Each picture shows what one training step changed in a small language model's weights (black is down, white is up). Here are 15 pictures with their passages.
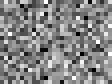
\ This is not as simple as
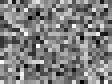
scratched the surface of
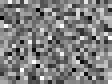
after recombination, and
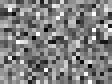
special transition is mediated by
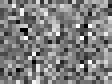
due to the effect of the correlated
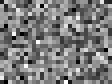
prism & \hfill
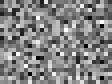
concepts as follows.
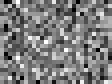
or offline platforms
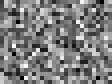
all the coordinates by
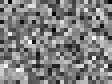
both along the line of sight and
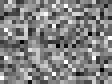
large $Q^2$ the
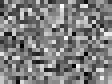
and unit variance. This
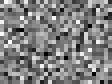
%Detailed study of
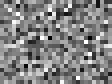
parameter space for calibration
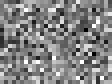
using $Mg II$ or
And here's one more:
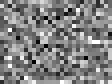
untouched (a similar
